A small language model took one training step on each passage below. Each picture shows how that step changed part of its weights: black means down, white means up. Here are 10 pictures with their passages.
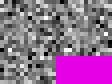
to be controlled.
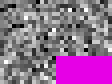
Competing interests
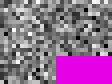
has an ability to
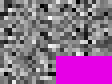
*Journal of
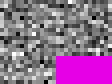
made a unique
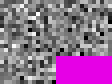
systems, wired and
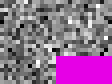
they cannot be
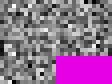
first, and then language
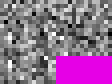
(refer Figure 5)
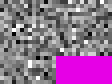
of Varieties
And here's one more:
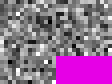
drug content, 50
